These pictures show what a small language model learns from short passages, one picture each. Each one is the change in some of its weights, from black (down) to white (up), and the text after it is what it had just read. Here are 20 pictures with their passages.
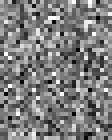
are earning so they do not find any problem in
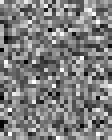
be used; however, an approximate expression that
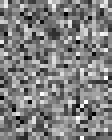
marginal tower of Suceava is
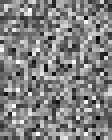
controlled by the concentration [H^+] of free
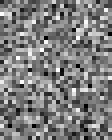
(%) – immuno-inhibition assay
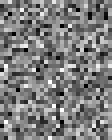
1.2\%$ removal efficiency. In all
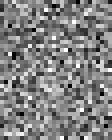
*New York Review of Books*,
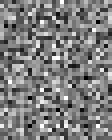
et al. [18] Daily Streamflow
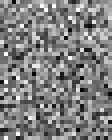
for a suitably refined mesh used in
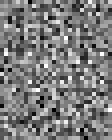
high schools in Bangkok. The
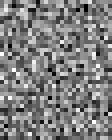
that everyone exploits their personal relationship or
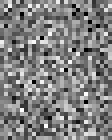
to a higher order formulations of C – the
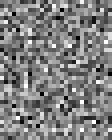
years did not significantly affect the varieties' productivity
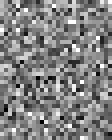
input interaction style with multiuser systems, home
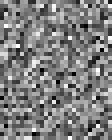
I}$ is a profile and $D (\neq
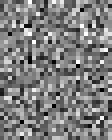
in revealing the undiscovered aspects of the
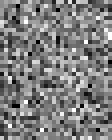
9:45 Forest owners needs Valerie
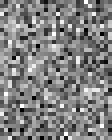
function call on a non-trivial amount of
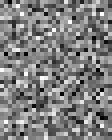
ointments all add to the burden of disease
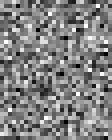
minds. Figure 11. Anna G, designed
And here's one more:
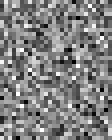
tires are usually powered by batteries. An
